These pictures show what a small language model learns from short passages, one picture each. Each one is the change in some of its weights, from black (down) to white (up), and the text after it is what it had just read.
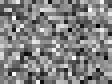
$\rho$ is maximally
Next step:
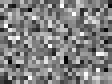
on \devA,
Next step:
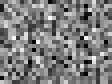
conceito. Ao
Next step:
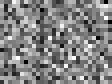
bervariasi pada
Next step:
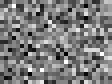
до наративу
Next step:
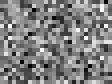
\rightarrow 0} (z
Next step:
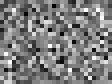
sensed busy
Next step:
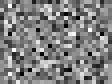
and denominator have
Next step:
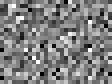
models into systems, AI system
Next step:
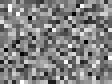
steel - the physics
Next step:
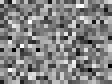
The time of this CME
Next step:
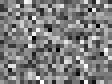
Albatta, bu
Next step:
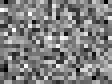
Sample inlet:
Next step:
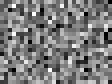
у введенні
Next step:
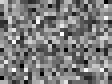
size, independent on
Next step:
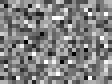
results to other better
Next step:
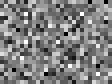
Fractals, {\bf
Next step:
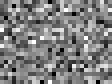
coupling strength $\Omega
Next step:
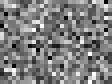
Math. Soc.,
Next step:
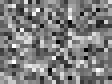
фотографии в
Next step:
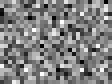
a Rogowski
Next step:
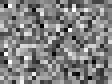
The dilaton field is
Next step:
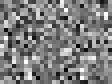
os golpes do
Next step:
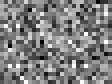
jahon bozoriga
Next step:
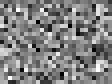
grey shading
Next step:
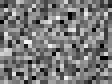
embedding is fed
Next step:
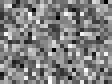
Suisse, la
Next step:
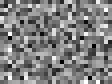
dynamics. In both these
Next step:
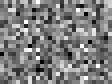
va iqtisodiy
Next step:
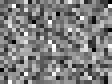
в Україні не
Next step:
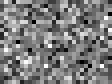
direction (vertically
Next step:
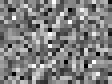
intermediate range
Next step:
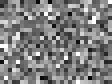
in the context of the
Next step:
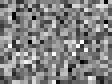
\bibinfo {author}
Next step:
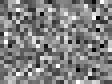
wave problem than for the
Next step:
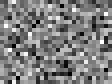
tarkibiga ega
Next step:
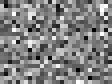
effect depends on the
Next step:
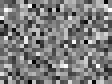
principle model.
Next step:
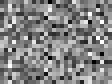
and over $100$ for
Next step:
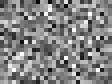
in the large $N$
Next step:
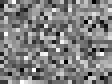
have less control over the
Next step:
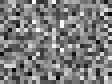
en América,
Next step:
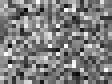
radial equation take
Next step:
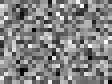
and one may compute
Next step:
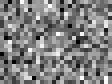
Science Institute,
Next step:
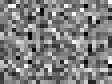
информатика –
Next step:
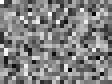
periodic structure for
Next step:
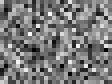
spatial dimensions
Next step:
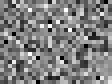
\end{eqnarray} By
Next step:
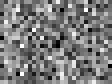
of number of spatial
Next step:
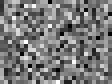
la Ley Federal
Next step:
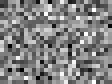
in terms of a quantum field
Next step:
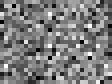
faster science.
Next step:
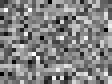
: सदर
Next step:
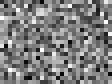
шахсга доир
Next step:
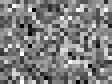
state, when the accretion
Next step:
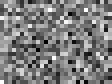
such as black hole
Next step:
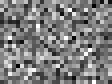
we use the default
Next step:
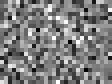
additional generalizations
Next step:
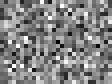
metaforização nos
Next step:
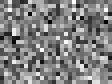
spin and magnetic field
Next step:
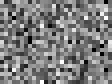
extension by a force
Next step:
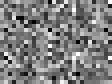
MHz is the gap
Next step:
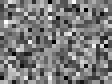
a miner (15,
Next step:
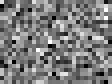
crucial difference from local
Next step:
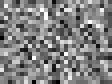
rhombus- and
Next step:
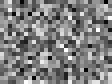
Since these transformations
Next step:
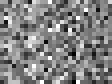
- پیوند
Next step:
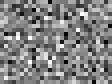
employ a Monte
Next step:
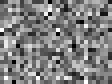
for a phase shift of
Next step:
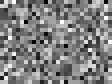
apresentaram maior
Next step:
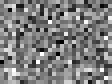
на естетику
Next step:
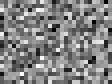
C., Harris,
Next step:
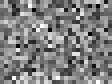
T. brassicae
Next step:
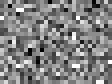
$j$th canonical
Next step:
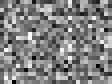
and 10 GeV and a
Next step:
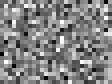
avut loc la
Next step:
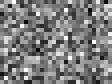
Har doim ham
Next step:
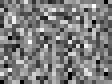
1 and COR2 A
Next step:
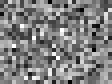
the chain structures have
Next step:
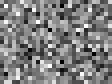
olarak görev
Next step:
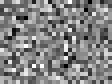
$\Lam$, whereas
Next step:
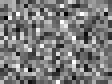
da repressão penal
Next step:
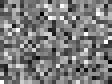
to put both the modeling
